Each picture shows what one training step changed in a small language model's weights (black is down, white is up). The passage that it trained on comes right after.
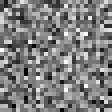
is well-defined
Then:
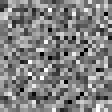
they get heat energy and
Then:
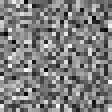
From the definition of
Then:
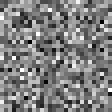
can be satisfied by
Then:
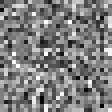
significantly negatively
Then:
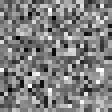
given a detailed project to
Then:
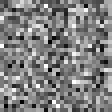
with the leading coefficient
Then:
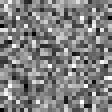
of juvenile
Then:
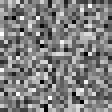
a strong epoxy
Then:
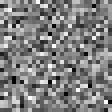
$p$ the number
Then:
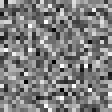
Consider another examples
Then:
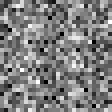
from below by the stability
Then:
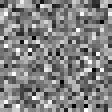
output switch
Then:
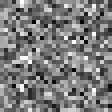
loss), the difference between
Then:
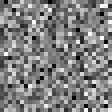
and predicts network
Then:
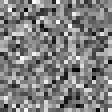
in detail the nature
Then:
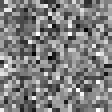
the damping
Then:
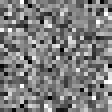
an admissible
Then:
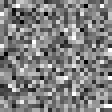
as on the right of
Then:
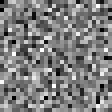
So we have a representation
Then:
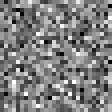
introduce gravitational
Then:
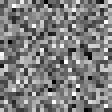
incidence of
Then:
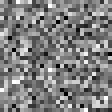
spinor BEC
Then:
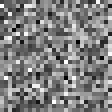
explained in the proof
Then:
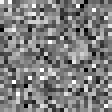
K3 surfaces
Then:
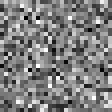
adage that
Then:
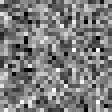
circle are simple.
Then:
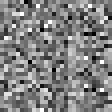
for patients to perform
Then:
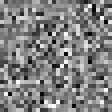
two walking
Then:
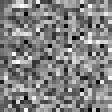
eventual implementation.
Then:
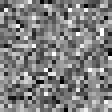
to test which characteristics
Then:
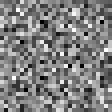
provide gains by
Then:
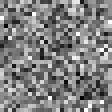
be an ongoing
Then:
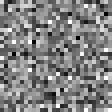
thermal conductivity in
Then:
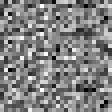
Adad or for the
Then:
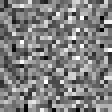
best of our knowledge,
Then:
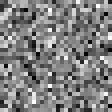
they continue
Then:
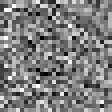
the input strain
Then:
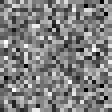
while the nature of
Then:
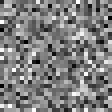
methods, cf.
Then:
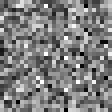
with high risk. -
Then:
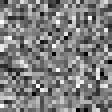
$f$ is presented
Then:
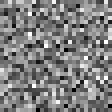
endomorphism \[
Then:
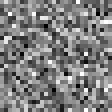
their number rose to
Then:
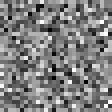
and analyzability in
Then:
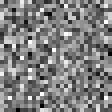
arises. In
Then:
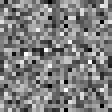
and internal review.
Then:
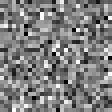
which Picard
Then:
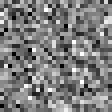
which are difficult to
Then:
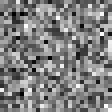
named author would like
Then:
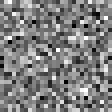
using enough bits.
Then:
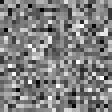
and D**, Section
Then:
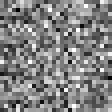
commonly studied in the
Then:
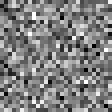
denotes positive correlation of
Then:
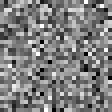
for $n$ large
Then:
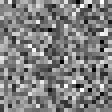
and converges at a
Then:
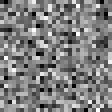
We discuss the
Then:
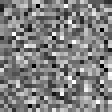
request. See
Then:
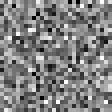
condition encourages
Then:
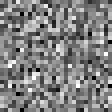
a recent update
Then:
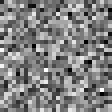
for 1 hr,
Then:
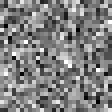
on $ B/E
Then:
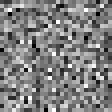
using SPSS
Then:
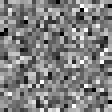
tails, for example
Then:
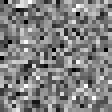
assumption, the SER
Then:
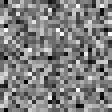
do and what their
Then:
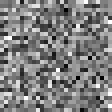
the $\ppp$
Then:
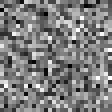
of entry to the
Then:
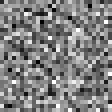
also classify the
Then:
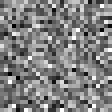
of financial economy
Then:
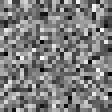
- \frac{\Delta
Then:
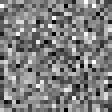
derivations. Assume
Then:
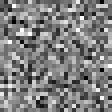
flow of $\xi
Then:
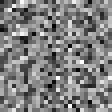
our trend, has
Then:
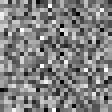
Stenosis on
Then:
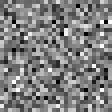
PMOR as applied
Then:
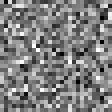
stage, the main
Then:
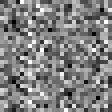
if and only if the
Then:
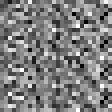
scattering rate for one
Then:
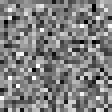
a suspected node
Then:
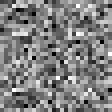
instance, in the review
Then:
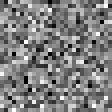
and $(\phi,
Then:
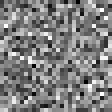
adopts randomly generated
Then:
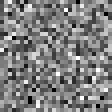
the particle jets not
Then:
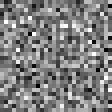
maps between BAV
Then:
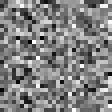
manual intervention
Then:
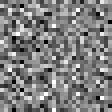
as follows. Let
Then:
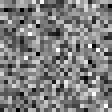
x)\right)$ is
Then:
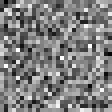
prediction is indicated
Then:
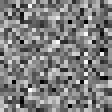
velocity boundary condition is
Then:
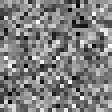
considers the variables
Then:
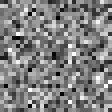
ranging, and it
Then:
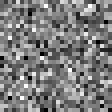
balance equations node by
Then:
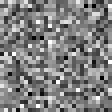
Reference Title
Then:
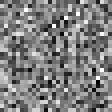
in the DOS become
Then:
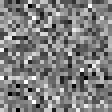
the scientifically
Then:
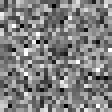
roughness in end
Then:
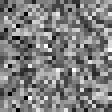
learners are at
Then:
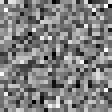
any $u, w
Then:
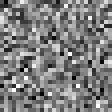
is the unit sphere
